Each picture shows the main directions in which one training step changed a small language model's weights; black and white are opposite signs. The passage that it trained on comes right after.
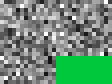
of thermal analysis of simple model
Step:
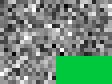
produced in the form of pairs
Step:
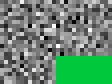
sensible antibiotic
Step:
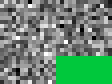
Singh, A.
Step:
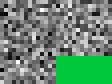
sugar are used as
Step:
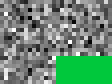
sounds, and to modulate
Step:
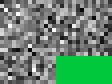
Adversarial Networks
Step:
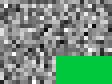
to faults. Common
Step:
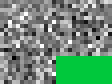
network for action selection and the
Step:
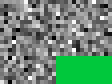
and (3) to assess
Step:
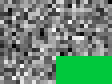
successfully completed representing a response rate
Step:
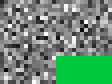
made for future consideration, especially
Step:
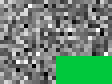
Archaeology, University of
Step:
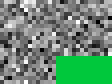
into native machine code and is
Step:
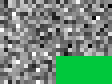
its inner workings from time
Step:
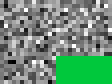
Industry Deliverable
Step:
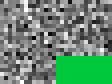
up to recent times,
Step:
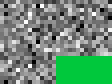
∄ river section
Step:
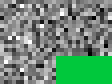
chatbot. The
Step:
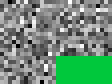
have taken civic education
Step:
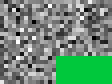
community satisfaction index is significant,
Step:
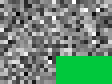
regularly updated and is
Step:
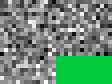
a tool for communication. As
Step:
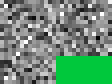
the user to see the
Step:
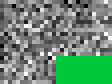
amount mcg/ml
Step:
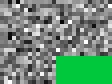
versus time graph for the cold
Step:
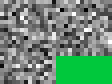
from 20-62 years and
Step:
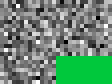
higher than P [53].
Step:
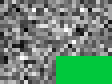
2024) attributes much of the
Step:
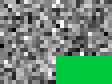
you encounter when you
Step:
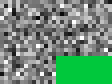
column chromatography step in
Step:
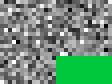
. Then (μ,
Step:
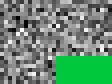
students of the institution, as
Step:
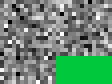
authors reviewed and edited the
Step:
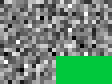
block of trials starts
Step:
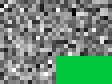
30 years of age, with
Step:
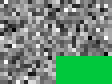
further focus, particularly in the
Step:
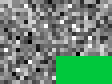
sum of CO₂ emissions,
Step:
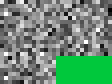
of 2%. It can be
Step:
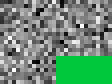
necessity to inform women about
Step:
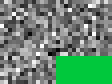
is worth emphasizing that
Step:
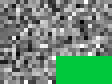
NaCl treatment than in control
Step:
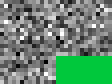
the mandatory implementation of international
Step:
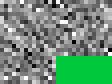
the public health facilities of
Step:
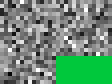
splenectomized patients
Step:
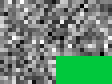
produce quality graduates so
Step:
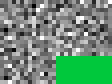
Basic Appl.
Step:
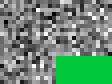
less structured narrative, sometimes
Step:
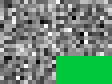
in Turkey by Kara
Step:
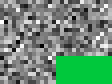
approach enhances the overall security
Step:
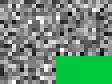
only with an engaging experience but
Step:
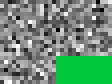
abnormal hematological findings
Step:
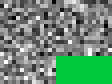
A1 interface. The
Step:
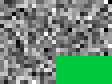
of the paper is based on
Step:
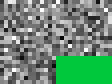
so, how far away from
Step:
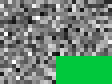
all that appears to such a
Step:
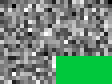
of pulmonary TB
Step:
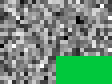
0.03$) and health
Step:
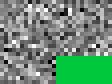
the Cataphoretic
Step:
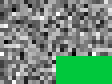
as a source of variation present
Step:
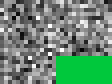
anywhere, and in any
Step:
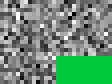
Whereas other parameters of
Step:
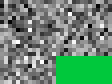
ℓS and S
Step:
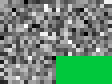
and nanotechnology further
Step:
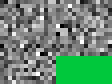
will be detected by a temperature
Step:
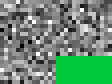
oxidative stress (Assche
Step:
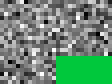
1 st 2. Industry
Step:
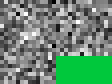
is mostly used in the form
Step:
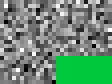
Philip E.
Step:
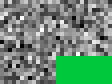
students agreed or strongly agreed that
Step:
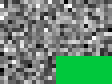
information that individuals are provided about
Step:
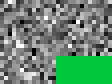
Figure 3: The mean of
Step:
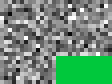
Reinforced Concrete
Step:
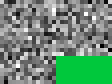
in MBA of the respondents
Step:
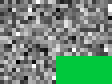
for example, colloid
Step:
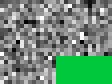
clearly show that error supervision method
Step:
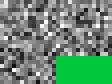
Project success. I. INTRODUCTION
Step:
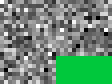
systematic policies to deliver the
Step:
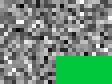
Anxiety (FLA)
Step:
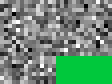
and remix; finally it
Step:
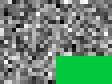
ability to explore encountering
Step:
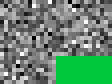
capacity, ultimately supporting the
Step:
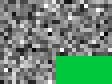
*Projects* contain
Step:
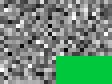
The projects are becoming larger and
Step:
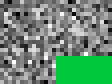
(CC BY)
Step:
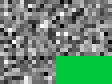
in VLC. By
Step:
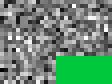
insufficient due to the
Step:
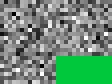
Kum-D is a
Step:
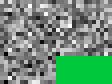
values and offers according to the
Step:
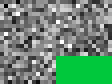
Agent-based model
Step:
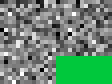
↳ Sacred
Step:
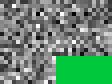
Elderly People in
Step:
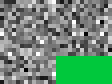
of structure by pushover
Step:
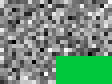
Compound and colour %
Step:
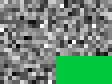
the other. While the steel
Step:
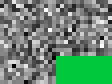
between preference for green practices
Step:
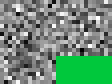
error may result because the
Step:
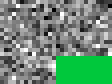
FRAP, from 13
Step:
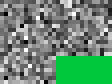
of the company are financed
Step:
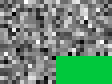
between 0.2 and
